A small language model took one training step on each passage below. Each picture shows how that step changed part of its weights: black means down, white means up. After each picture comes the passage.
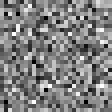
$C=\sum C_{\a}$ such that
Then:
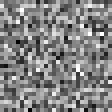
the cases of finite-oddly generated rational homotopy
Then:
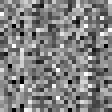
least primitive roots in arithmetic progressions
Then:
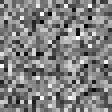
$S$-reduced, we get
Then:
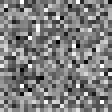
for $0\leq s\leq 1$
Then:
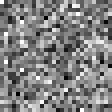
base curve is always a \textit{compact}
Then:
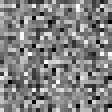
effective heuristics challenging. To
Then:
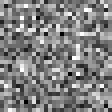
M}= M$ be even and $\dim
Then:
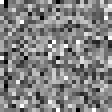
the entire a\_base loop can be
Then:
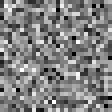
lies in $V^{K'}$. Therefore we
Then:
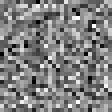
also compute $\ell_z(x)^3
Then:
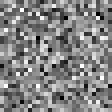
\begin{Lemma} \label{le control
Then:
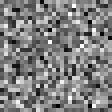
case that the pencil is \emph{regular}.
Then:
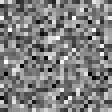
reduction from the agent-based formulation in terms
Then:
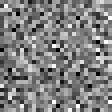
there is a $2$-vector space $V
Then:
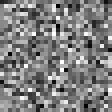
reflexive masa-bimodules, let
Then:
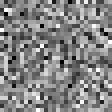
o(1)). \end{equation} Let
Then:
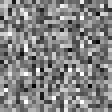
{\bf Acknowledgements.} C.
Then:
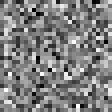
and the separation axioms. In the present
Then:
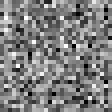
point of the arc $t_n$ and
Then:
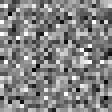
a class of nonlocal dispersion equations with
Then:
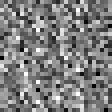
and the subproblems are convex on these
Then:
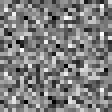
the duality between a poset and its incidence
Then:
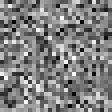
{\bf C} \rightarrow {\bf C}$
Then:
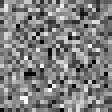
surface. In each case $g$ is as
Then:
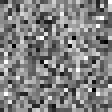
ruled surfaces, or leaving the diffeomorphism
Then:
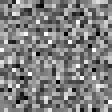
graph about the $z$-axis in
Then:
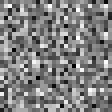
to compute these ray paths, we consider reflection models
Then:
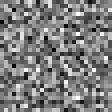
cogenerated by ${}_AJ$ are
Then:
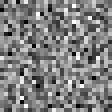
$\bfn_\edge$ is a normal vector
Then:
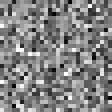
Technology to develop a concrete plan to address
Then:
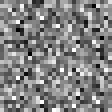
B.** *Suppose $m > 1$ and
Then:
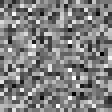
Spectrum for maximum packing with
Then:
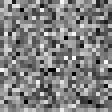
of each method is evaluated in terms of signal to
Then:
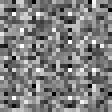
& & \vdots & \vdots &\dots &
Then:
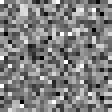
)$ be a complete metric space, let
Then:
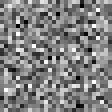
case $x/(1+x)$ is trivial
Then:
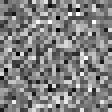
$\alpha\prec \beta$ implies
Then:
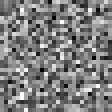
to cope with this situation, the numbers are
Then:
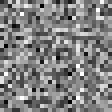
similar systems are indeed shown to be injective in the
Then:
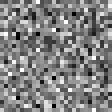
the higher integrability of $Du$) rather than
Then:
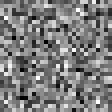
convenience of the reader we recall the argument.
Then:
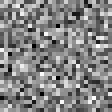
noted that formulation M4 has the largest number of
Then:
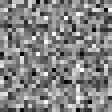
y_i\rt)$ can be covered
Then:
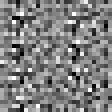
le paragraphe pr\'ec\'edent,
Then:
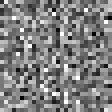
the other contains $\gamma^{-1}$. When we
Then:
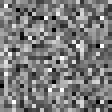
or without boundary conditions) and by the generalizations
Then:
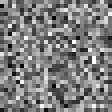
\subset \IW{\theta},\text{
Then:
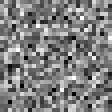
\F$ such that for each irreducible recurrent
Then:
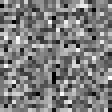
a relationship between the MRW and an
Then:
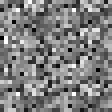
C \ebmat \bbmat
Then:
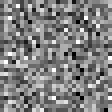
are large and can attract the solution of
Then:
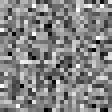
be highly correlated, thus dominating
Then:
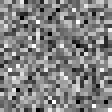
the second formula above with $i=r$
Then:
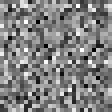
more accurate filtering methods compared to the filters
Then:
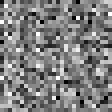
Brownian motion we get optimal rate of this quantity for
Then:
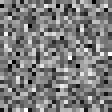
of positive integers, and let $f:X
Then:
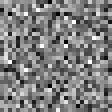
that can only see local behavior of objective functions,
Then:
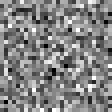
develop adaptive time-stepping techniques which
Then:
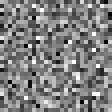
of Theorem 1.3, we may get that
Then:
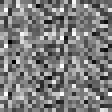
regular action in the category of conformal modules over Lie
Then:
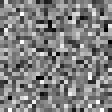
examples of Zilber-Pink type statements
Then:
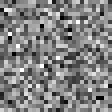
\begin{equation} 0\mapsto {\cal
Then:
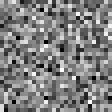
Method (ERCM)\rev{:
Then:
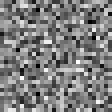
to attach a label and a distinguished representative to
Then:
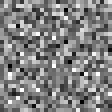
is shifted forward and the process is repeated
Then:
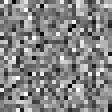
(we compare against 2 generated using method
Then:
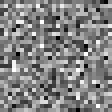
aim of this manuscript is to complete the
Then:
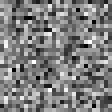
Bertrand}, title =
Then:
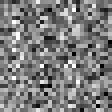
over any imbedding $\phi:\mathbb
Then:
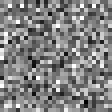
particularly use the term \emph{covariate
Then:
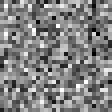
will most of the times quickly jump
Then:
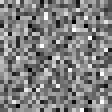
that, even if one succeeds in
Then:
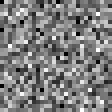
the distribution of stick lengths will not follow
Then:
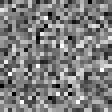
Hence $(i)$ and $(\circ)$ follow from
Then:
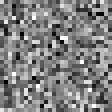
equation \begin{equation}\label{g}
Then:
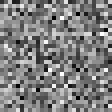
the transition for all graph instances. It
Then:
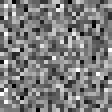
Press, Cambridge 1990.
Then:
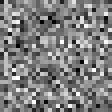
Because $\varphi(A)$ is analytic in
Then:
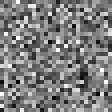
is necessary for $\overline{D}_{\varphi}$
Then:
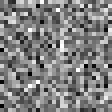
so that $u_n\subseteq v$
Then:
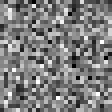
the} actual rho-value. For
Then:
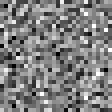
According to (\ref{position}) and
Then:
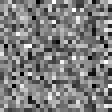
objects over $\bar k$. Among geometric
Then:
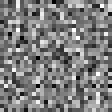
arbitrarily chosen coproduct of these objects in
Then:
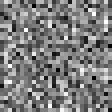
1A and 1B are essentially given by
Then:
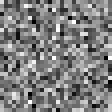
have used a Schensted-like
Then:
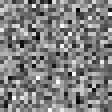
it a large problem and hard to solve. A
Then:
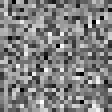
because of a lack of consensus on
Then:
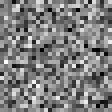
defines an elliptic curve $\mathcal E = \mathbb
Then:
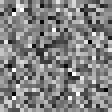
first notice that it is clear from the definition that
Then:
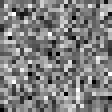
in the $u^i$ direction with respect
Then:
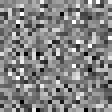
$m$ is sufficiently large, then
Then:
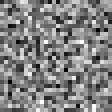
the) noncommutative index calculation of theorem
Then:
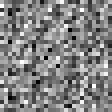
pure facility location model} and Appendix \S
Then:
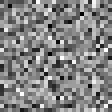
\log \cos \theta + \int
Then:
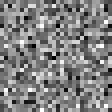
capable of providing ubiquitous
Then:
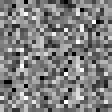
are chains of monomorphisms of coherent sheaves on
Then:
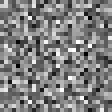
the smallest possible value, then for each possible value
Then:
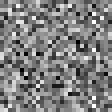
$B$ is a skew-symmetrizable
